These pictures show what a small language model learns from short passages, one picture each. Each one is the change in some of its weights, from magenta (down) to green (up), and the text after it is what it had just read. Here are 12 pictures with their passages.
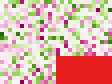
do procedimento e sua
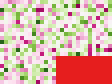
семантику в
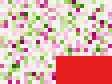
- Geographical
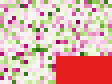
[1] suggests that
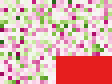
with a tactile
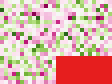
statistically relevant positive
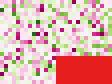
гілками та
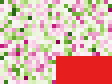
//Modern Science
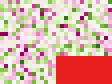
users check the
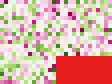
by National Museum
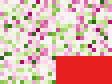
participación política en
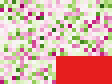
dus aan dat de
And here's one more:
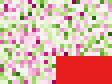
sequential processes following
